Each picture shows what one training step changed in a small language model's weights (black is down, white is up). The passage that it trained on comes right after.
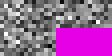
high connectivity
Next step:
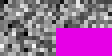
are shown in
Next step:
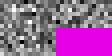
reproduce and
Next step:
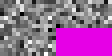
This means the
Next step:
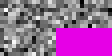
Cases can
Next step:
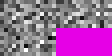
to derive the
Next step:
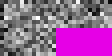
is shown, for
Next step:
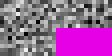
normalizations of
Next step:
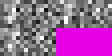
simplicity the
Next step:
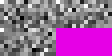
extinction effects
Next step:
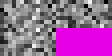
points. In both
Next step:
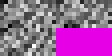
are detected in
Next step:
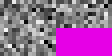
interaction might be
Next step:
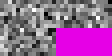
free continuum
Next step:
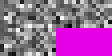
(see figure
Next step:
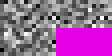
seen, in
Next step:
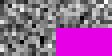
we will not
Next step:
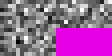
verify by
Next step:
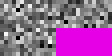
influence of
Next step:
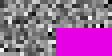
the vector space
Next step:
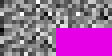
of the power
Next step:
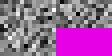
notes in app
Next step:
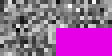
a measurement of
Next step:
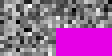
initially fast
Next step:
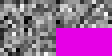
protocol is
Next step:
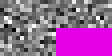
The linear fit
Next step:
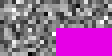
change to
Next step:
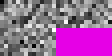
the same as in
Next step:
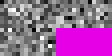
because during the
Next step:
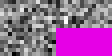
the ST model
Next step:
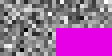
scaled by the
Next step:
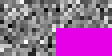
combined with symmetry
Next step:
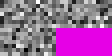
of each Group
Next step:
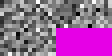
of a generalized
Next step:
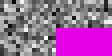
line marks
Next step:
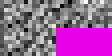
can be initialized
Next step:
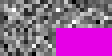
problem may lie
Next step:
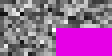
same as the case
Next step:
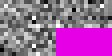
material under
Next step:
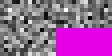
be updated
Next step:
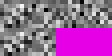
It should be
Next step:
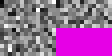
the inverse of
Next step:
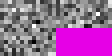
independent to the
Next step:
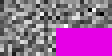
to the process of
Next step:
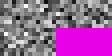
visible. The
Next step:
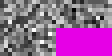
the iterative
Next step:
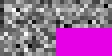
initial states and
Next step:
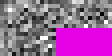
corresponding natural
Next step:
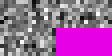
exact vertex
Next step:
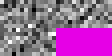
in bulk
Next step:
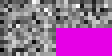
all momenta,
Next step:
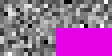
fixed value of the
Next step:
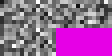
of meta
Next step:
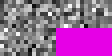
shape of
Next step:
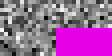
well the properties of
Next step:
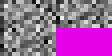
for prediction of
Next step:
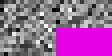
reasons we
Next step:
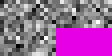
and their KK
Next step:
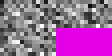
but up to now
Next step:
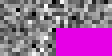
extract the flux
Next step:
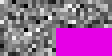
background events
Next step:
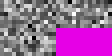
time evolution and
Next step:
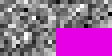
dividing the
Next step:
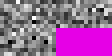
number of times
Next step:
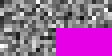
of $\Delta$
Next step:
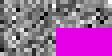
known to be
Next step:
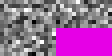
studies to
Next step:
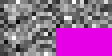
formation is an
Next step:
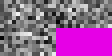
regard to the
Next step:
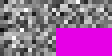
examples of
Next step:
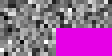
magnitude defined
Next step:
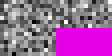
light rays by
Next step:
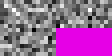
sources without
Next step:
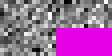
theoretical value
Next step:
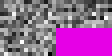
this list.
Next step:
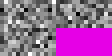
not located
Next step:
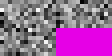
differences could be
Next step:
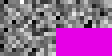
used in many
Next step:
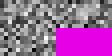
the angular
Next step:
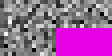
the method of
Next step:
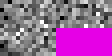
consists of
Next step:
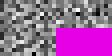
to reduce the
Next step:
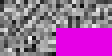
in the evolution
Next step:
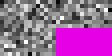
and $i$
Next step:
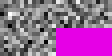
be taken into
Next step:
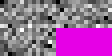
occur along a
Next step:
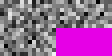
be used, as
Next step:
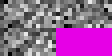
are likely
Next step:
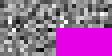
the usual
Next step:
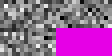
model, thus
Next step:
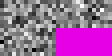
the magnetic and flow
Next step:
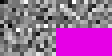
than the ones
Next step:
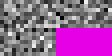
an analytical approach
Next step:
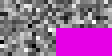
time but, in
